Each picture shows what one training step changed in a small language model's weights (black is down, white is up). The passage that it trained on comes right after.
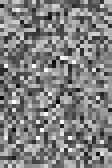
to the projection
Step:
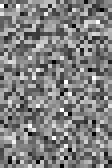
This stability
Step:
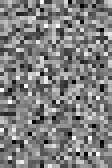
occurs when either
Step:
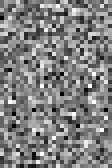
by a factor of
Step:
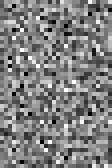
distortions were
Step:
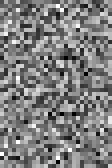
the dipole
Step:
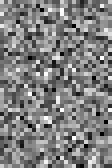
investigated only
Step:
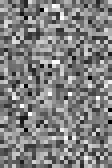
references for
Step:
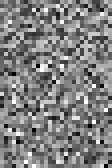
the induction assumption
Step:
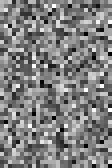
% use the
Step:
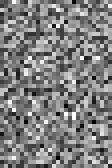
on the perturbation
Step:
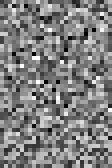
of pointlike
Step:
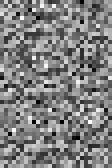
it would require the
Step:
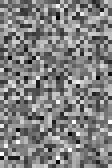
the evolution in the
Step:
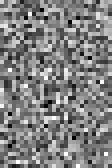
confirmed using more
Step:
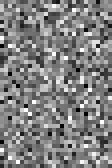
que sea
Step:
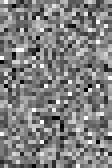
observations for a sample
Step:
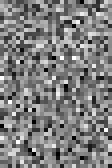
achieving up
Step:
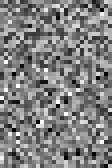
the power of the
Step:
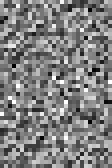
In this framework,
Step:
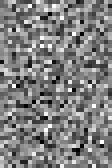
height maybe
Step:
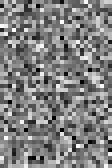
as two independent pairs
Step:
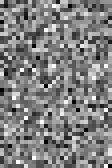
ENZ and
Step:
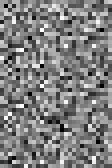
model provides also an
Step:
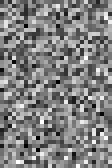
sides of the
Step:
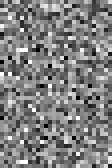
parts that correspond
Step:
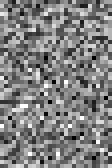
included over the complete
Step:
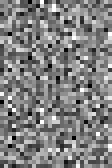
stem from the
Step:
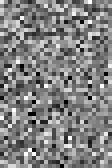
which leads to stellar
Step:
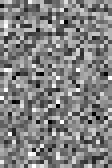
within the uncertainties
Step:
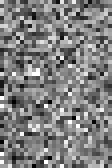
a direct dynamical
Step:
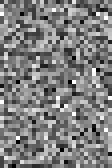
highly represented in
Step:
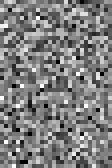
transitions induced by
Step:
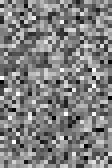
and why it
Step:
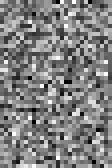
a function of the
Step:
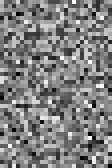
again allowing for
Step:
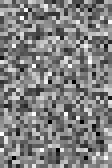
we measure them to
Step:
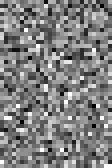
games between
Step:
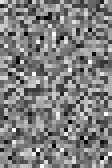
expected to have a
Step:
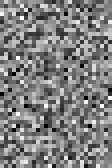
we will consider
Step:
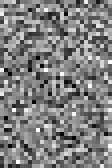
shell, we
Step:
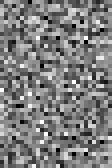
sites of the
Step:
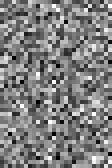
only on the
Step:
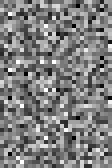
generally is
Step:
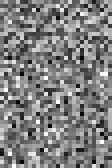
the order of the
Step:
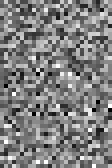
the more usual
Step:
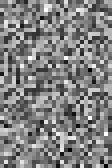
in Table 1,
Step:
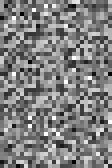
Department of
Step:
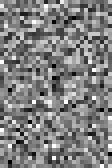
host less massive
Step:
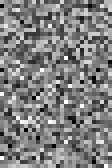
to an even higher
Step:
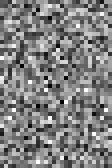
of the SNR
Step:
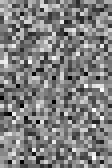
and preserve good
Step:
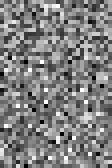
for cold and
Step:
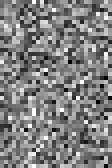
beyond that due to
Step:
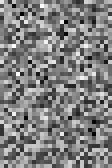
and identify physics
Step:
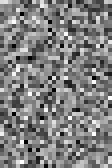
nodes and 5
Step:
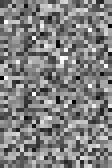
of reducing
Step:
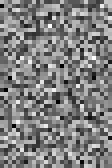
to estimate the quantum
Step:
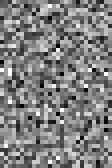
of the libration
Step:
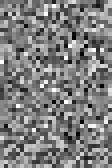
sure that
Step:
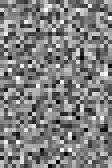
in the same order
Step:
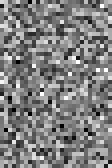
to ask whether
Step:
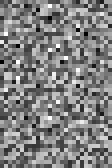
of the full
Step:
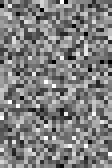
possibility that a
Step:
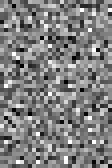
deal with the
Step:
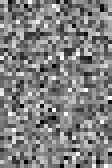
admits a
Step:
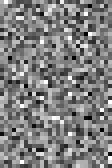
early times for galaxies
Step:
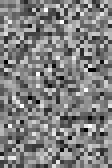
the above,
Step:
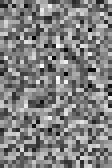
of three local
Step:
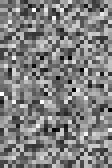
the W band
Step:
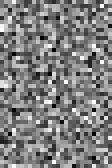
relevant to the
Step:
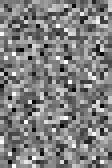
free scalar field
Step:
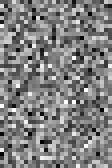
velocity profile -- defined
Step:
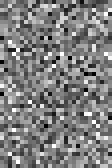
world without
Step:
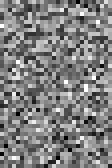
via the conditional
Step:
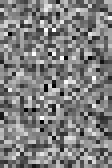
in a magnetic
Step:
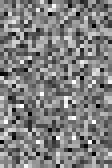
= stride}
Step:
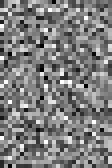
final state.
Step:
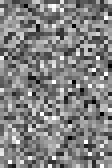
residue equal
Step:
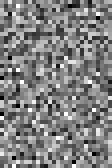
Let us expand
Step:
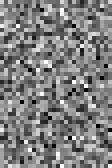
investigated in
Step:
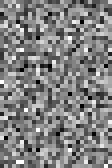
spaces containing
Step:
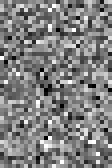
is present.
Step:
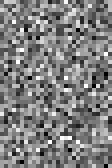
factors. In the
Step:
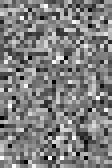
we conclude:
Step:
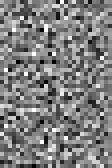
a cell is
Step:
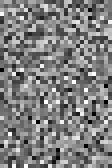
we have introduced the
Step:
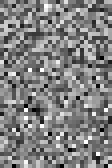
in India
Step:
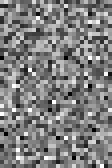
low rank
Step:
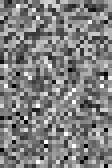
The Clay
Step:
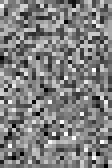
vanish separately,
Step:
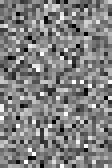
best option to
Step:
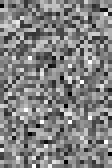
that contour are
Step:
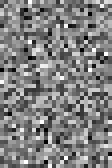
[We may
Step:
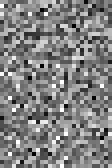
This behavior suggests
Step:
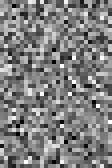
have realized several
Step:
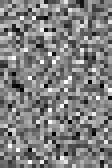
may occur when the
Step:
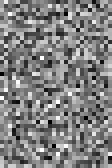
explicitly the case
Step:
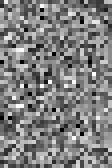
magnetic moments to
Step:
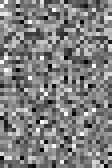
certainly very difficult
